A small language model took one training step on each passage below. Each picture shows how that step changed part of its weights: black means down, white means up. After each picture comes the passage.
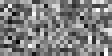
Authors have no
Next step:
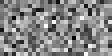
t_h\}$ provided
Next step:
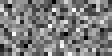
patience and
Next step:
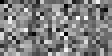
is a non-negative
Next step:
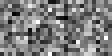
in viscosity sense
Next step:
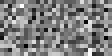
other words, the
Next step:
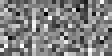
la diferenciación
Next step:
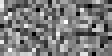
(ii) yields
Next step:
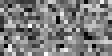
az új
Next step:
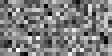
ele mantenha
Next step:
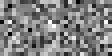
then be restated
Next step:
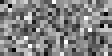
multi-GPU cluster
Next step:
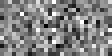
the observed data.
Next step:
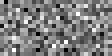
diagram which Hatcher
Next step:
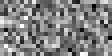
z \big)
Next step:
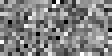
fikrlari bilan
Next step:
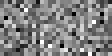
hace referencia a
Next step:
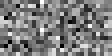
Auf Basis
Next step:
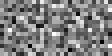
we explore the
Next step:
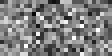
n$ such that
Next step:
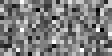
teaching method,
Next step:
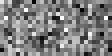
education: Considerations
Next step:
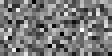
stochastic setting by applying the
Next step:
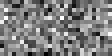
any coordinate system. But
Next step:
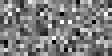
чтобы не
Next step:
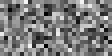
$ with fluid of density
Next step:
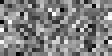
etiket ve
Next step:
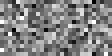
discretized in the following
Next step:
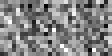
fait des pertes
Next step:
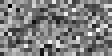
well-defined on
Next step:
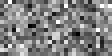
are the following: let
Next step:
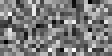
системе экономической
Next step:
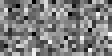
semigroup generated by its left
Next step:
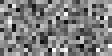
ambiental, com o
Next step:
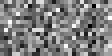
leitura e
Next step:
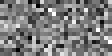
praxis de
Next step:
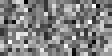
lediglich der
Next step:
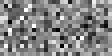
a parameter. Let
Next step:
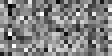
The third is a type
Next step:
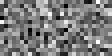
de los turistas
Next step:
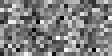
with the adverb
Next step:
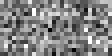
peneliti harus memiliki
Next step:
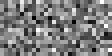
dan kekurangan
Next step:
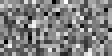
escola formal.
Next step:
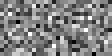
eventos e produção
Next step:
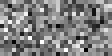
we will impose the
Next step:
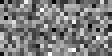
and a complete description for
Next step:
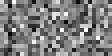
uchun muhim omil –
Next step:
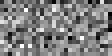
is a morphism with
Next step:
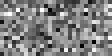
the module "internal
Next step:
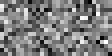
*Mind in
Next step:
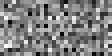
property for correctly
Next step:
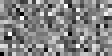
The lower bound is
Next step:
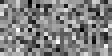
me demande,
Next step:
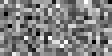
Argentinos de
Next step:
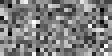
polar space graphs,
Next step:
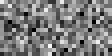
asarlarni ham tahlil
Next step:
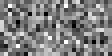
según genotipo
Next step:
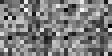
of using `` a
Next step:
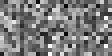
and location on
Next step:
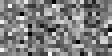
in the proof of Corollary
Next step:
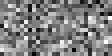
um incentivo à
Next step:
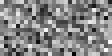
Kombination mit
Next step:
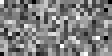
to Theorem 1 where one
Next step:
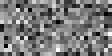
a multivariate
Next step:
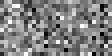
theory of descents
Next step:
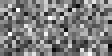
% объектив
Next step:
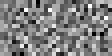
tipo de elementos
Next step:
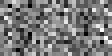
más tarde, en
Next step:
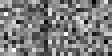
more realistic case the
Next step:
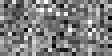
graph reconstruction conjecture have
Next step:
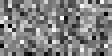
system. The stability region
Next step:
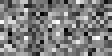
curvature, in order to
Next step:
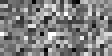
وذلك في
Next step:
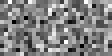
distinguem pela
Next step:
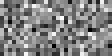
that the Euclidean projection works
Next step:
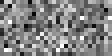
А. Роботи
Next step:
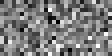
ve şiirler
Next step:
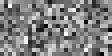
the inequality in Lemma
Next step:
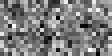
of points. In both
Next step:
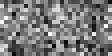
and if $\Gamma$
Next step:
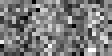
va texnika
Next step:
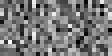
estuvo en la
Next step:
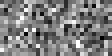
at $\lambda \in
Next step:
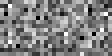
بود که
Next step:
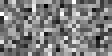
primary education
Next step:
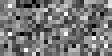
довіру до
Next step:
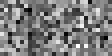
is foundational in the
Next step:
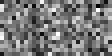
and we can apply a
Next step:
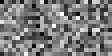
the ring is a complete
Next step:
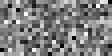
3 (Cela
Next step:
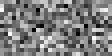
\] we have%
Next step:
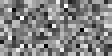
Then $G$ exists
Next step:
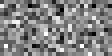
\neq 0 \in
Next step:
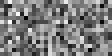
nos hemos
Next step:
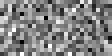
for $ x \geq
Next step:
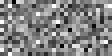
will use the following
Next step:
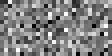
регионов по
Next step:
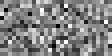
chain model. The main
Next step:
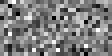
the break-even
